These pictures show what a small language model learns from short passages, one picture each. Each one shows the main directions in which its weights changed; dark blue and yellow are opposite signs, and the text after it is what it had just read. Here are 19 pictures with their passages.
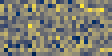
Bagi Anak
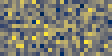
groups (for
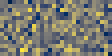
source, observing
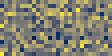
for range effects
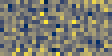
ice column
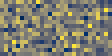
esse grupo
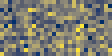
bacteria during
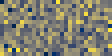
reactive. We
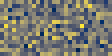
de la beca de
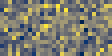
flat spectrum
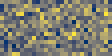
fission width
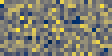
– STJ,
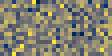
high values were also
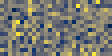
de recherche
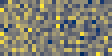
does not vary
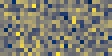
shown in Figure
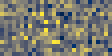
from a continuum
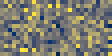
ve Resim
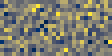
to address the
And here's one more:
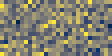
generated. At
